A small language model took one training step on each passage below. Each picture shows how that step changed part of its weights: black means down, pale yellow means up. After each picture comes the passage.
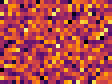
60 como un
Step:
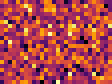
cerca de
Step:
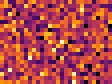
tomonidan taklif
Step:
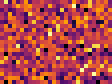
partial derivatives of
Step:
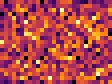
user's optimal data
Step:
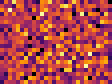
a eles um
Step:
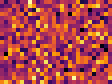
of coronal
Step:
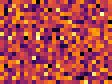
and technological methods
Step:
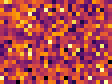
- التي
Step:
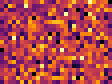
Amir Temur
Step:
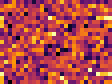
(and thus
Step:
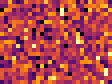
slightly beyond the classical
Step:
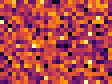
which contains less massive
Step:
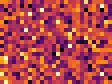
de setembro
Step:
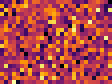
Building the
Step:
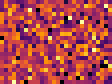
y aprender sobre
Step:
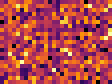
les travaux
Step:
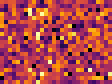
and proton spectra
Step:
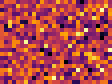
of Quantum
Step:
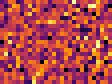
unique to group
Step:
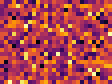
través de
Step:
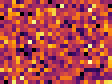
directions for different excitation
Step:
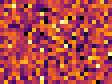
One can check that
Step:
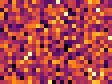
Shu sababli,
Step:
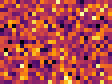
expression of the first
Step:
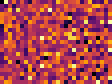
con obesidad
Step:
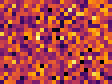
and the information
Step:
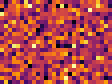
correlations that contains all
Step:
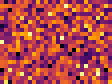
scale to a wide
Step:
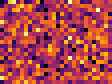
the infinite volume
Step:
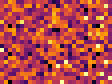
which often use various
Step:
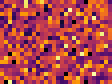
the number of
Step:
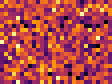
First of all,
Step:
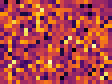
the portions of
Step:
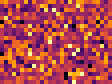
- Rusman.
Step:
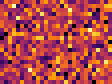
form, usually called
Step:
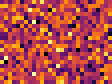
experiment was conducted
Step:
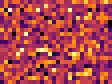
o planejamento
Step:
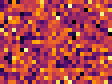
field $B$.
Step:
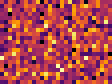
der technischen
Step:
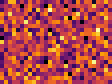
classical diffusion approximation
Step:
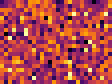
b$\ is
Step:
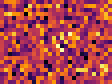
we define the initial
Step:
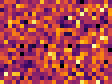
of the system.
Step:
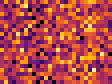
indicam um
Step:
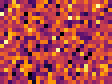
impact on the
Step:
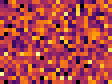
theoretically predicted by
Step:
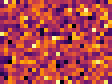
$ \wstar
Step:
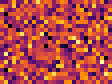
because it depends not
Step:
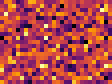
ham ijod onlarida
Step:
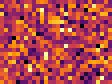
other hand, a
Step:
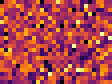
raise the
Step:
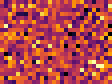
have only eigenvalues
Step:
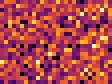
of the system and
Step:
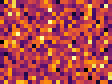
con estos materiales
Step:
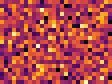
Again, mass
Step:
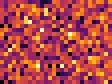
and managed
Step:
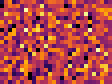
Given the
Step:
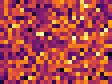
a amostra
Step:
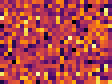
the following settings
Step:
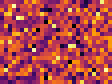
is set to the
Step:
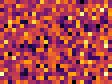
of the inverse
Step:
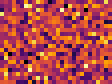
DM directly, the
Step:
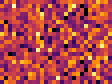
information and numerical
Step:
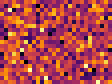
words: education,
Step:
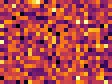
das Recht auf
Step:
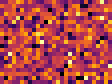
stabilize the
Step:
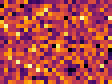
metodidan foydalanishdagi
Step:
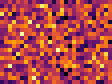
by combining all
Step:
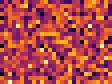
um compósito
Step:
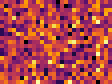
& $\equiv
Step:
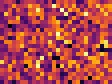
and given a compact
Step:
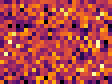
to one of the
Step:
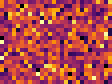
how political
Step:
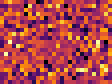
to define the constants
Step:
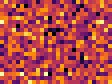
states, which suggests
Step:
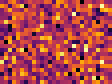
hot big
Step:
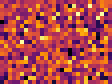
a bond between
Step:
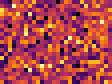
the dispersion surface is
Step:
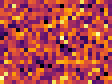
linear analysis that can
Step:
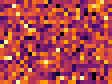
different treatments on
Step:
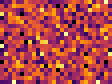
interactions at finite
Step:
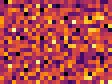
yang tidak optimal dapat
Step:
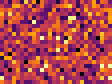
is associated an
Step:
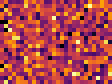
synergy between the
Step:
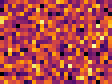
of 1 count
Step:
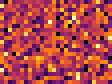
Unruhen oder
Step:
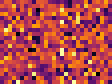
за їх
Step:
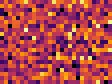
de reunir
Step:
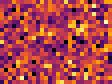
hojas de
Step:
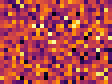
occurrences des
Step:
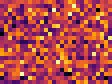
result in a
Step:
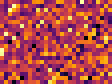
if color differences could
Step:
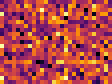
other algorithm can
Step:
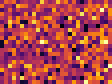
of the distance distribution
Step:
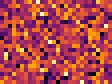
association (partial
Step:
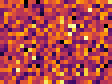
a partir da
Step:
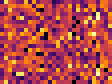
no todo,
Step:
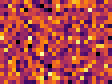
recoil where
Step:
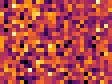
trained for
